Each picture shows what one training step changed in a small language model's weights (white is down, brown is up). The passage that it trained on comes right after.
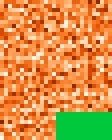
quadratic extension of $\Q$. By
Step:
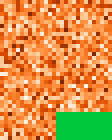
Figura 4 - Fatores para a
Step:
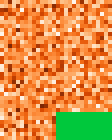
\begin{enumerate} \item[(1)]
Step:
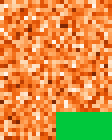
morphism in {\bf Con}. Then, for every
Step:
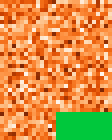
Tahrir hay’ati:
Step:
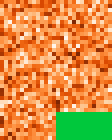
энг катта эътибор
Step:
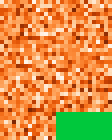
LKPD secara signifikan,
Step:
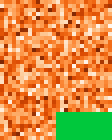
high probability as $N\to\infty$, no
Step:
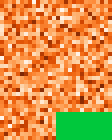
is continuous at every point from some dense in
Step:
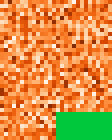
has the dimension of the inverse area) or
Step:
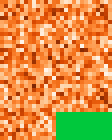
de la Reforma de la Constitución
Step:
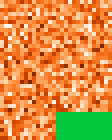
to identify the necessary information and it filters out
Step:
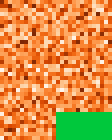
plusieurs paradoxes. D'un
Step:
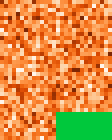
following assumption, which can be checked in a given system
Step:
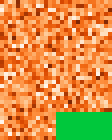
yuzidagi sovuq va issiq
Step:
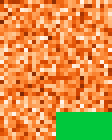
xandakda umumiy holda
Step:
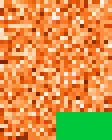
be labeled in such a way as to
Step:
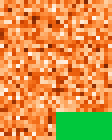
and may even become negative due to incomplete
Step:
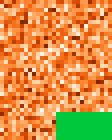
while the new leptons will be manifest through other
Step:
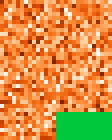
Вчера он наконец
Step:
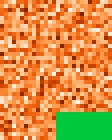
Une vue systématique
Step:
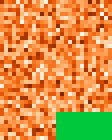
model by adding parameters that reflect the
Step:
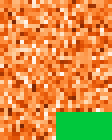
Kong-Singapore Joint
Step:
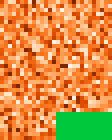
to the fact, that the bisphaleron solutions
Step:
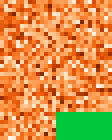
form $\varpi$ and structural tensor
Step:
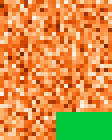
\begin{displaymath} u(t) =
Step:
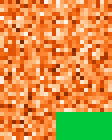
previous years, who had no access
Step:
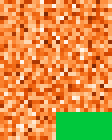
is set to be 29.3 MeV, which
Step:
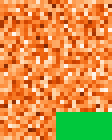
of the tails: it diminishes with
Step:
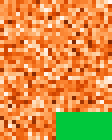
known that the supersymmetric contribution to
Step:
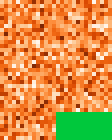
a bijective. To show that $\phi$ is an
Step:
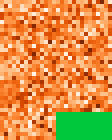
the non-relativistic neutrinos have
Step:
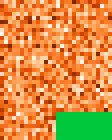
- \langle B_+ B_0 \rangle =
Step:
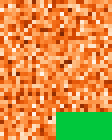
of the Comptonization efficiency $\alpha$. As
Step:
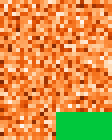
$\lambda^{-2}(T)$ at low temperature
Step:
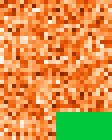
& \boldsymbol e_2 & \boldsymbol 0 &
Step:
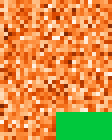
foreign language by students of
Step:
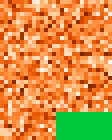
ATC & ADS-B OR
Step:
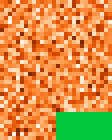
$(2.3)$ in the sense that it
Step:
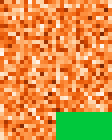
view trading-off the need for
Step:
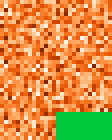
to be extracted from some data.
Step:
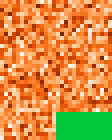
qabila, urug', ismlar,
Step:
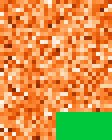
experiments held in the periods of 2013
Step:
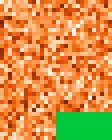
é muito relevante, pois é
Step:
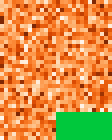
large fluctuations. \end{document}
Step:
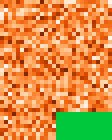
tarbiyalash, ularning
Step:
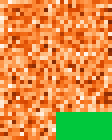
de citações de artigos científicos
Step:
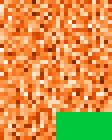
very valuable input to model building for
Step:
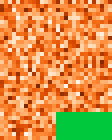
model appear even at the level of the first
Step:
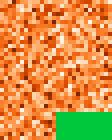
large uncertainty. Following
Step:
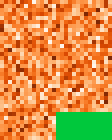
Produktionsrelationen (grün) und
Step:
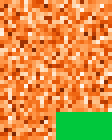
met het erbij behorende
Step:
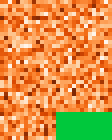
number $C = \pm 2$ only if the
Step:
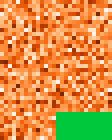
numbers $\beta_i, \gamma_j$ such
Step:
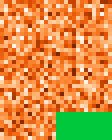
to resort to the multiple model strategy
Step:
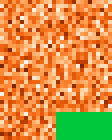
P})$ are attained respectively by optimal arcs
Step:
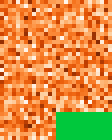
sweet}$) slopes of the velocity
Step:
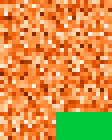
Background process: Background processes are not
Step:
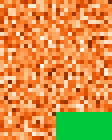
as {specified} in {Table
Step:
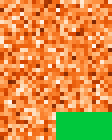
\approx 460$~GeV and
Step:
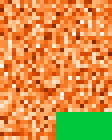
$\sigma$ of DCSiNB. Figure
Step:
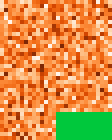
surgem efetivamente no traçado
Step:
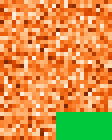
members during the research process [25]. We used three
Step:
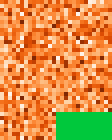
ARTICLE INFO
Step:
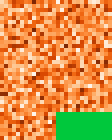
in the two sites are stationary,
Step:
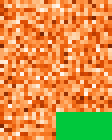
the $z \approx 6$ IGM
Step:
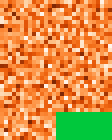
Intelligence In Stimulating Knowledge
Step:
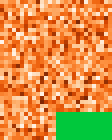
connectif $X$ consiste en un couple
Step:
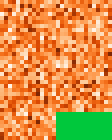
rates can be generated as fast as an
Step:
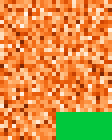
can be increased that worsens a cost
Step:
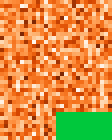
first inequality in (5.2) give
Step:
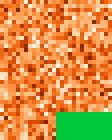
SMU $k$ being defined with $N$
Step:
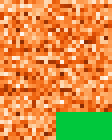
I Kota Palembang
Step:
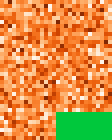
questions to positively framed questions)
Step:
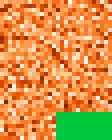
application of the SWE are irregular and
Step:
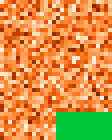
origin, $f(\kv^2)$ yields
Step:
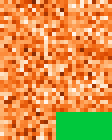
Bolhassan N.A.B.
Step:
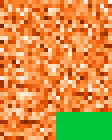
pressures perpendicular and parallel to
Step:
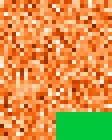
sus páginas de entrada
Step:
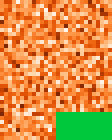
calculation. Conversely, if we use the
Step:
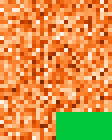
Lindóia-SP e chegando à
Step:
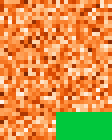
1$, dividing their members by 2, and
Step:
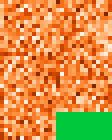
регіону Південна
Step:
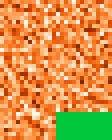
strong coupling constant $\coupling$=30,
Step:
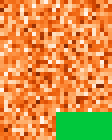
that we have $\psi\left(%
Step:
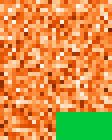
colaboradores. De igual forma
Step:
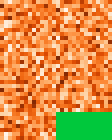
в размере, кратном
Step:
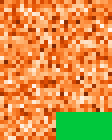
for any vertex $v$ and any $i$
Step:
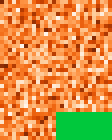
Physics, The University of Tokyo,
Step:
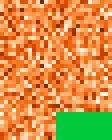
| **Fatigue (Ref:
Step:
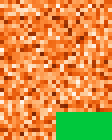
with the kernel of $df$ at
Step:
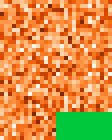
$N$ (Figure 3B), varying the
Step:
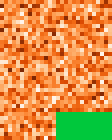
radio features including extended diffuse emission.
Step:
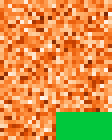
experiment. Instead, we studied the
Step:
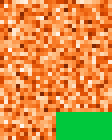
} \g \}$$ est un ouvert dense
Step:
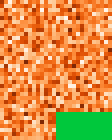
by as much as a factor of $\sim$2,
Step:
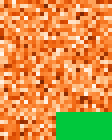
$. Such $\phi $ and $\psi $ are
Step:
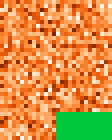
Then \begin{equation}\label{eqY9}
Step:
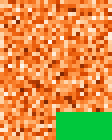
employ the notion of Filippov
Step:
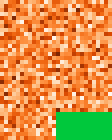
yalnızca tarihî
